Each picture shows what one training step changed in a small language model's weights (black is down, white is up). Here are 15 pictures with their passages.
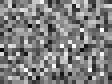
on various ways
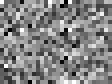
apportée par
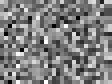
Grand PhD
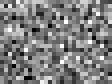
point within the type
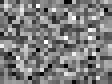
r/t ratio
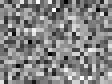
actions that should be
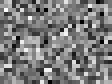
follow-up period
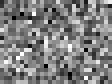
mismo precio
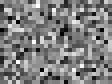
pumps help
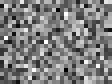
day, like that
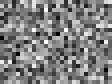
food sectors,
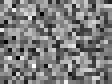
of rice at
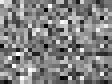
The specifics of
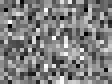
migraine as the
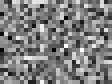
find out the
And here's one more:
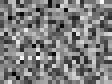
types that appear in
